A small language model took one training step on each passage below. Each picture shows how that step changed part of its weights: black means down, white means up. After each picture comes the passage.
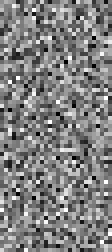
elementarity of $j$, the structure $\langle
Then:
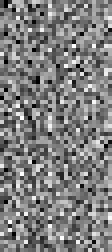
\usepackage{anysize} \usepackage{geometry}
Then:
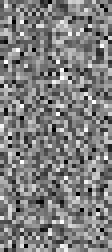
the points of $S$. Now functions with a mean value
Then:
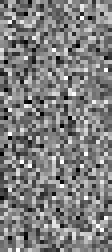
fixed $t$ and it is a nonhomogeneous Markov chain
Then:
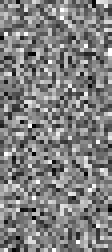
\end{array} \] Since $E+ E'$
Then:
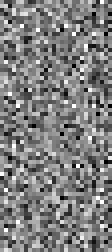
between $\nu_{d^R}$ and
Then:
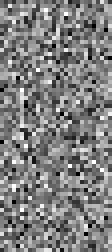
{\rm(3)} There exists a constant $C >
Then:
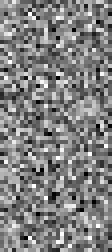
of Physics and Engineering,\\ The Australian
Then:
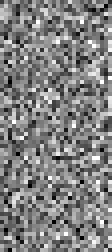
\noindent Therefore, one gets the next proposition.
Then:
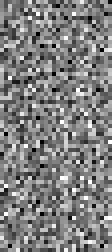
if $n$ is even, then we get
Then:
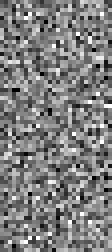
is endowed with the symplectic form $\bar\sigma$, and
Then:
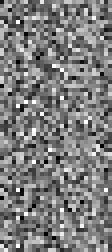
create the HSS structure. Linear systems as
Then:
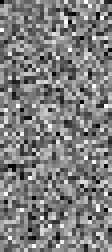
$S$ defined by $(a, b)\in
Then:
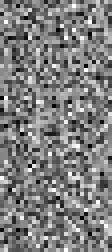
higher version of the Ambrose Singer theorem,
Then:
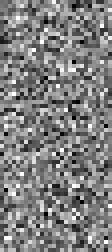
positive definite \emph{binary} Hermitian forms over imaginary
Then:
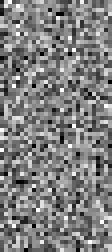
weak factorization system $(\cl,\crr)$ is called
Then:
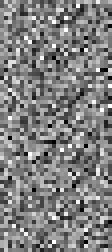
starter block containing a good difference. Let ${\cal
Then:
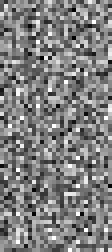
\end{proof} \section{Integral
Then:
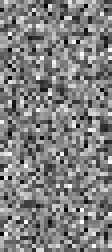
the vertices, which are binary trees. The span
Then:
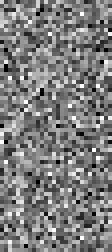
I^{\otimes {m-1}}\otimes \hat
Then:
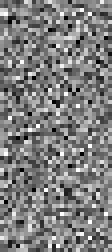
modulus $1$ with respect to multiplication. Sometimes one
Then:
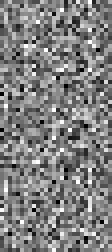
$. Moreover, one can find tubular neighborhoods
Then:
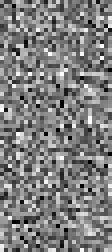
\rightarrow \lam_0$, such that $
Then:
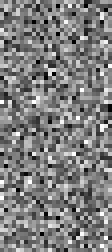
PHEVS) with reasonable levels of
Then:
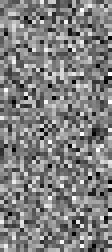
products $% w0_{R},w\in
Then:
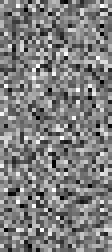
the conjecture of Globevnik and
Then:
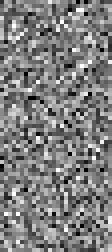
from \eqref{bzab} as
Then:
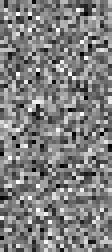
prove a global (on $[0,\,T]$)
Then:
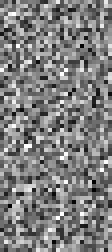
\ref{functor}, we have $$
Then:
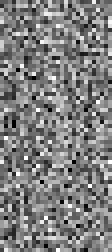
\begin{equation} \label{zeta2}
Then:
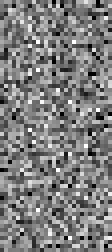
if $B$ is a standard Brownian bridge on
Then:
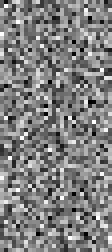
$\Omega^\ve_\fr$ to the whole
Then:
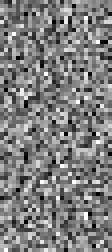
injective and thus $S(X)$ belongs to ${\rm
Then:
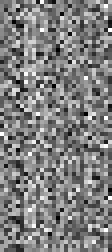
Subject Classification: Primary
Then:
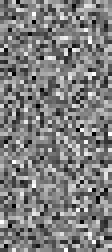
then employed the same L-BFGS method to
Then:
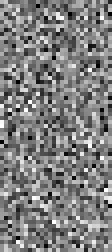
$\theta$ of water, both defined on
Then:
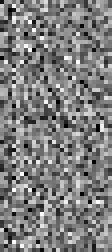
on Stresses Applied to Containers},
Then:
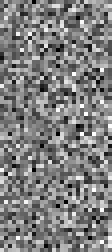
(yet easy) analysis of attached primes, associated primes
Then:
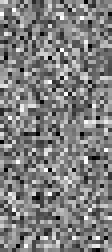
a symmetrization of $X_n$. We write
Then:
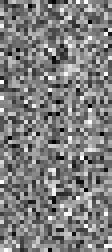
define the stabilization parameter $\tau$ at every
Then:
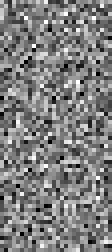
equation as a model for population genetics. The corresponding
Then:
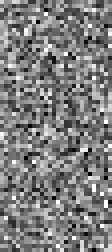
modulo monotonic reparametrizations. $\gamma$ will
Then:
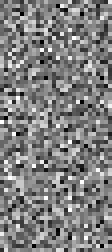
from Theorem \ref{MainThm}: they contain no
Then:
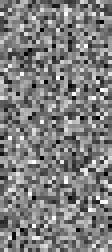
where $F^{(n)}$ is either regular or has only
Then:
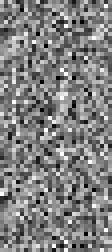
\\[2ex]} \newcounter{stokes}
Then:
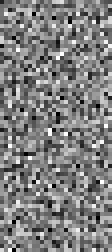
$S$, it is not always possible to deform
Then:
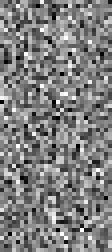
preserved by $\tau$ and hence we have an induced action
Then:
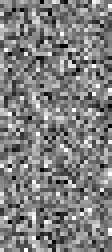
related contexts see Dung, Khanh and
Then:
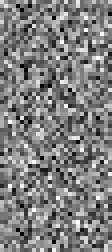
representation and the $B_n$ for the
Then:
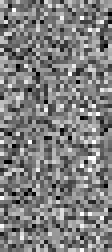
list, but the labels $3_1^m
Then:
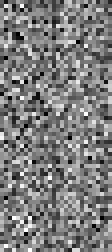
to complete the operator $L_\alpha$ to
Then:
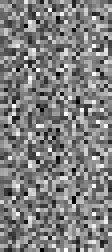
Unlike those highly explicit results, admittedly the
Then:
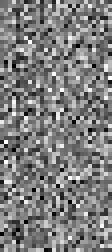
multiple harmonic $q$-sum $$\sum_{1\leq
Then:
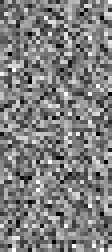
The location effect highlights the need for
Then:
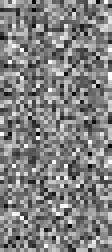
\label{41} \end{align} From
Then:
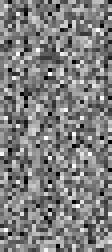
and their modules and quasi modules, and we give a
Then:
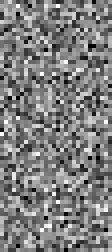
$\exp(\text{Imag}(\omega))$ for
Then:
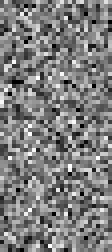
$\lambda _{0}$. This estimation is the key step for
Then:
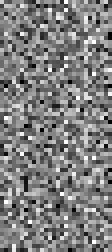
global existence and exponential decay of strong solutions to the problem
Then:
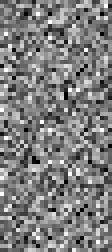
stays the sum of an anti-selfadjoint diagonal part
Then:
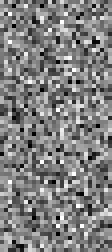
(in several senses) a "regular" family of
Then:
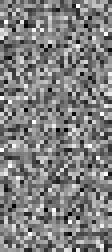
\lim_{u\to\infty} e^{\ga
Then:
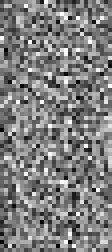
we conclude that condition \eqref{A'cond} is
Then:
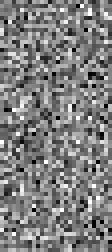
with $\omega(e)^2=1$. Moreover we
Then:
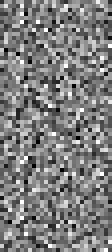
entries are independent and Normally distributed with mean zero and
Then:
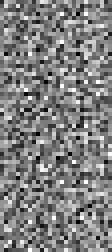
countable concatenation property. However, the following examples
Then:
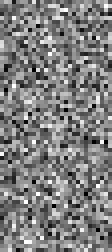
have\begin{equation} N(\epsilon )\leq
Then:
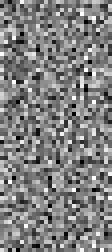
proof are presented in Section~2. We will then,
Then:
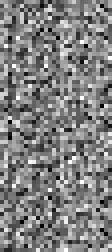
the references therein. In this paper, we can
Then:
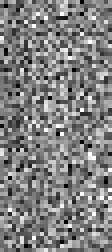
we got a contradiction. Therefore, we have proved the
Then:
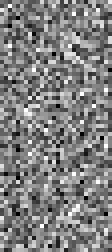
f]$. The Young type follows by direct calculation.
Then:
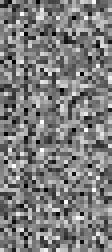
in \cite{AM2,AMP} that on
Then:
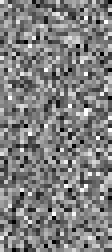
0\}$, we define the torus spun of $K$
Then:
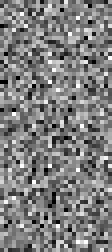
trivial fibration over $D_t \backslash (\Delta
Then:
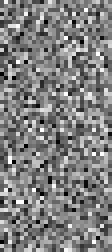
We note that as is the case in tensor-triangular
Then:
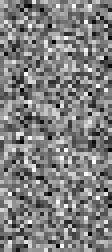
\( A \) and \( B \). This convergence rate indicates
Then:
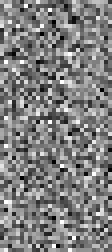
the hyperedge weight and the vertex measure of
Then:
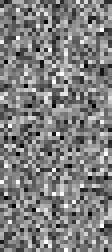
$\rho(G)$ can be written as \[
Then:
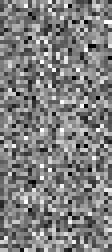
$\tau\in K\cap\mathbb{H}$,
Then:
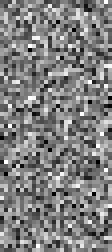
flot affine de Reeb}\hfil } \noindent
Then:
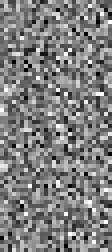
in failure of convergence when time-stepping is too
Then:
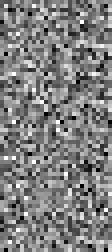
= \pm 1$). \medskip We calculate
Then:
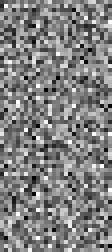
\end{equation} We have the following relation between their
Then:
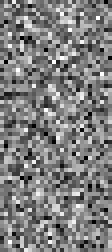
for all the {\bf M} trajectories ({\em
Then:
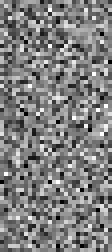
the first widely accepted proof of a
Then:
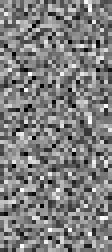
real roots such as $H_n$,
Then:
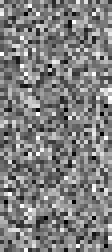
above $\varsigma(\cd,s)$ is NOT
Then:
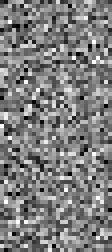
class $M$, and an elementary embedding $j:V
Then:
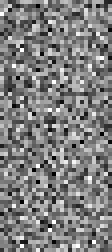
tilde accent, we arrive at
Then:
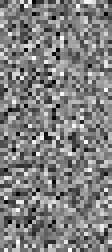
algebras} In this paragraph, $k$ is any
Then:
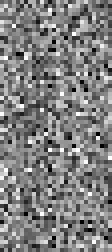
sum of their weights. Then (1) shows that
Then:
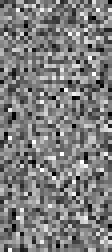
to $\eta'.$ So we may consider only a transformation
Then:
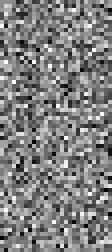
many ways an integer can be expressed as a sum of
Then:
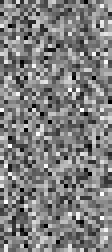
%compromise. Scheme
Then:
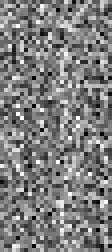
the solution to Poisson's equation with forcing function
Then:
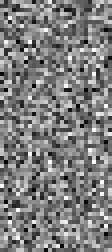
will always consider \(i_{\cdot\cdot}\) as
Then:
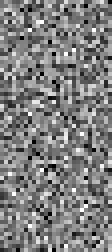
type {\tt [[a]]} for a matrix,
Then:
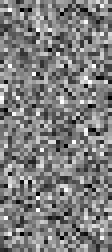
Gaussian $\y_p$. This result is generalized for
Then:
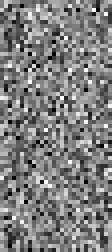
its equivariance properties, which will prove to be
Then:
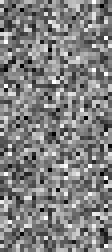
slow, since the terms of the transformed sums contain
